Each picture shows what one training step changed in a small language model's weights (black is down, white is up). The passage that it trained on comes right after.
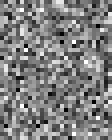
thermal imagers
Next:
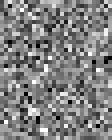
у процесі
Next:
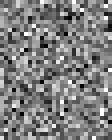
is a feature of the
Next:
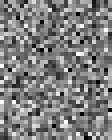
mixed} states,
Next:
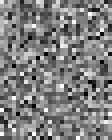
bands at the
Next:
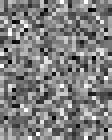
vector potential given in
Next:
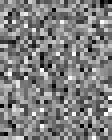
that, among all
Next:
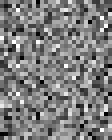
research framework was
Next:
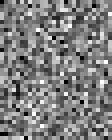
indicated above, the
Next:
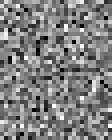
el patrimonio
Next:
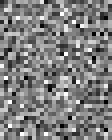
a longer predicted
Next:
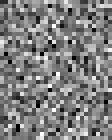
for the victory
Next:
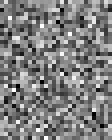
Em primeiro
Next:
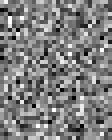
visi kepada
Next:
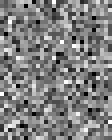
m), Mount
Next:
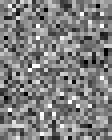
The convergence of
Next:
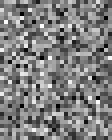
evolución de
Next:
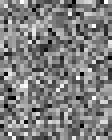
and is taken as an
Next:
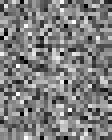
does not change the
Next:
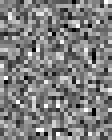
a deficit in
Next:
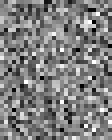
not depend only on the
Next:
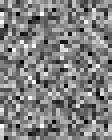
of our observations of
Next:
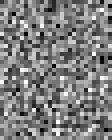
that an interacting
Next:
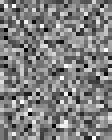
more \ce{S}
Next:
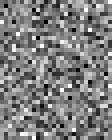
in outer region)
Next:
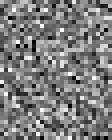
suatu barang
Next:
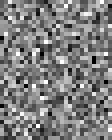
metals, and thus
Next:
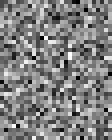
informantes em
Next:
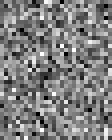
and substitute the
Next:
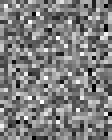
rotation by using a
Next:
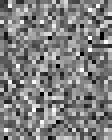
Yes Veber
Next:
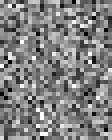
various coherence
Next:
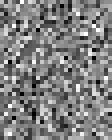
faqat ilmiy
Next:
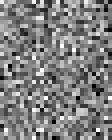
In the study group, in
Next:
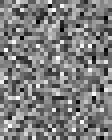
the American
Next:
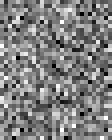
subtracted from the
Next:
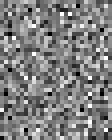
- b. Develop
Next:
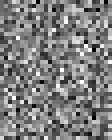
cities GDP analysis
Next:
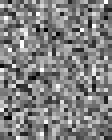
the high cost of data
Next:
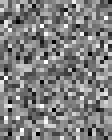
"Layli va
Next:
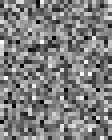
of the AdS
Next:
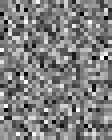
a senior member
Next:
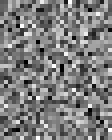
with Wireless
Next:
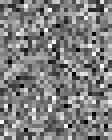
maternity. The
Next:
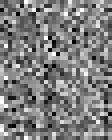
India through the
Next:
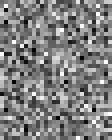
bulk of the
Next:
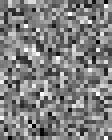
the triangle and
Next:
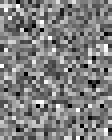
madura de esta
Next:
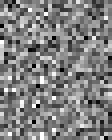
of ELISA
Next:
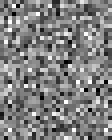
por Taglietti
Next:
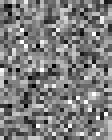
of each plot was
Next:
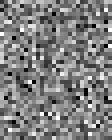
understood differently
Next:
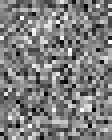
organize all pitch
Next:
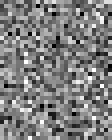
involved than in the
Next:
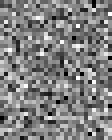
de los asuntos
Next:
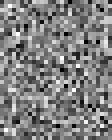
ham mualliflar
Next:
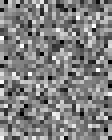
compared the ability
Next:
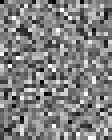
the expressions for the
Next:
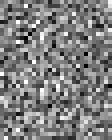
can be derived from
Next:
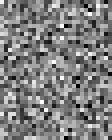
not the customary
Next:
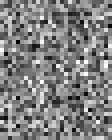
inclination of the
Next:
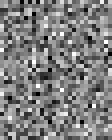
and how best to
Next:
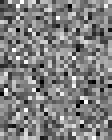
whose total charge
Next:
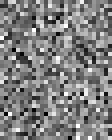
the supervisory
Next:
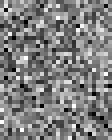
As the sky is
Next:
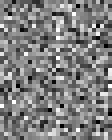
over an ensemble
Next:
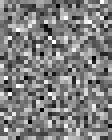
a random value for
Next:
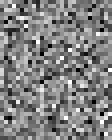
is stable. 6.
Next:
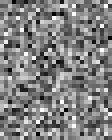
which case the data item
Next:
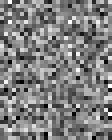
same principle
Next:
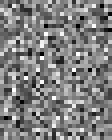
la finalidad de
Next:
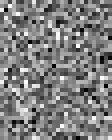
that is markedly
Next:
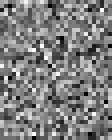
in Cameroon.
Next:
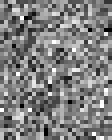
water lost during
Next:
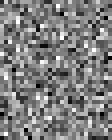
Depolarization from
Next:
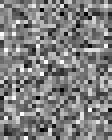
una due giorni di
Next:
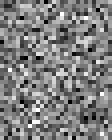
The Complete Short
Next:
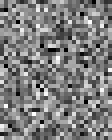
both, the prompt
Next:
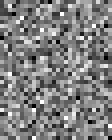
Це може
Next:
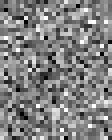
and received the
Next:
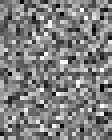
prove that a loop
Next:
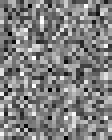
when the variation is
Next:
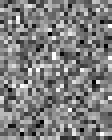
isomorphic if
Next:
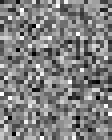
punto su scala
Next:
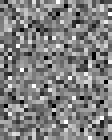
example, generate
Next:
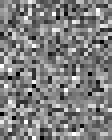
со стороны
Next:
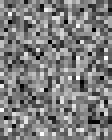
to the present setting.
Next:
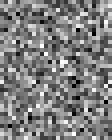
clear difference in
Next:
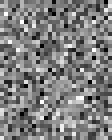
to the learners
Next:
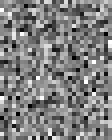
of words in
